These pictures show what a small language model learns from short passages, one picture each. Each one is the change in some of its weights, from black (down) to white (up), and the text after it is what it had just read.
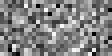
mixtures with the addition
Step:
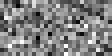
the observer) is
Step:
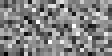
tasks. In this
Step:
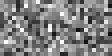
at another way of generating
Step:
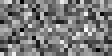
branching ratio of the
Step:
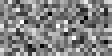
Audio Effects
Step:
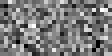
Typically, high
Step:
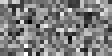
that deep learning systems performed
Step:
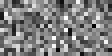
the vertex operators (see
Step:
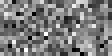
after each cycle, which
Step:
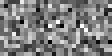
case, the control of
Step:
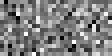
among magnetic impurities
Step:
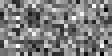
of the individual galaxies in
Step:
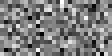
calculations in the solid
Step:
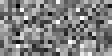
number of recent investigations
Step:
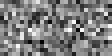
to zero of the total
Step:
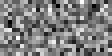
Fig.7. It
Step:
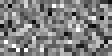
maintaining data privacy.
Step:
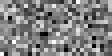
across critical boundaries. This
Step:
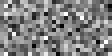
coordinate $x$, then
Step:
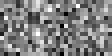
in the spectral variable
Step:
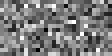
compounds, yet
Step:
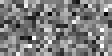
image on the double
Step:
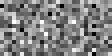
generate the lowest level with
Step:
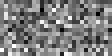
scalar (solid) and
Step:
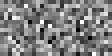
or less. In
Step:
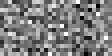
and 1 means foreground
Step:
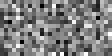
bursts are generically
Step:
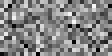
idealized mathematical models for
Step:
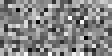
and M.P.
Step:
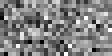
the loan of
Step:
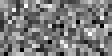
at the end of the
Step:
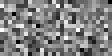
from M~5 and
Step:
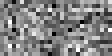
large amounts of
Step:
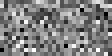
than or equal to the
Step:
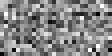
effective field for these two
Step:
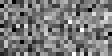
these experiments did not show
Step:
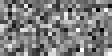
evidence, the BAL
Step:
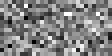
lead to a theoretically
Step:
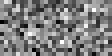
Fock state basis.
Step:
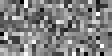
due to the removal
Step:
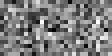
to have features in common
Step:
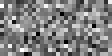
a factor~10 for
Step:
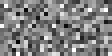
operator $\chi$ in
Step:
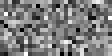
roughly where the standard model
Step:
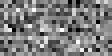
quantum field theory such as
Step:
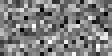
but in the end $
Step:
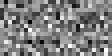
the understanding and simulation of
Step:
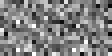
induced by the vacuum fluctuations
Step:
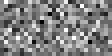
should first check if there
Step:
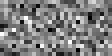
to obtain this exact solution
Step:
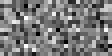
we measure a larger
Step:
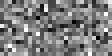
determined parameters but this
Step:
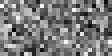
comparison of elapsed
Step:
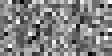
National Library
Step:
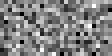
models are universally
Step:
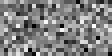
(left) The halo
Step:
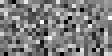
reference, we adopt the
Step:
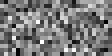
the set ${\bar
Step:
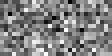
can a message's
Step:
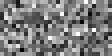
the case of triangular
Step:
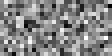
The best way to illustrate
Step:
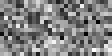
in the extensive literature
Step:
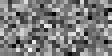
moving-mean smoothing
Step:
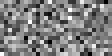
parameters (because of
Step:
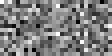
At this point,
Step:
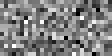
connected. These models are
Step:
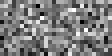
By the law of
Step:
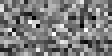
treatment of a chiral gauge
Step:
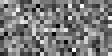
induce the characteristic
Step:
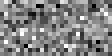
single spectrum of Fig.
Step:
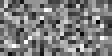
described above matrix basis
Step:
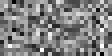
is known as the
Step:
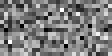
those service instructions
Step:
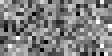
after the results are
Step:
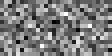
expressed in matrix form as
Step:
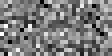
through the peak wind momentum
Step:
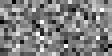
modes are dominant in a
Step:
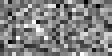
DNSP process,
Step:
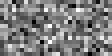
measurement time $t$
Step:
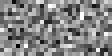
is much brighter
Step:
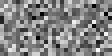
be defined with:
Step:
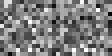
functional delta function defining
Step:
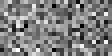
The asymptotic normalization coefficient
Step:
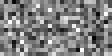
$ can be obtained,
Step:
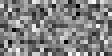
can go through transition to
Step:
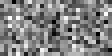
$W$ is involved
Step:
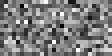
where the measure still includes
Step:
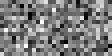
have performed a detailed
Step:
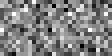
dictated by
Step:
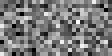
{\it Gaia} Data
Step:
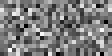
nonzero at the
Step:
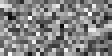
(refer to the
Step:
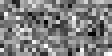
of the present study,
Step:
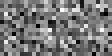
electrons that change the neutrino
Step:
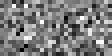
had the fewest channel
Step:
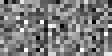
are, indeed, zero
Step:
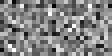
The ARA Hamiltonian is
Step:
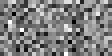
X \circ Y =
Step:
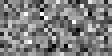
discouraged by
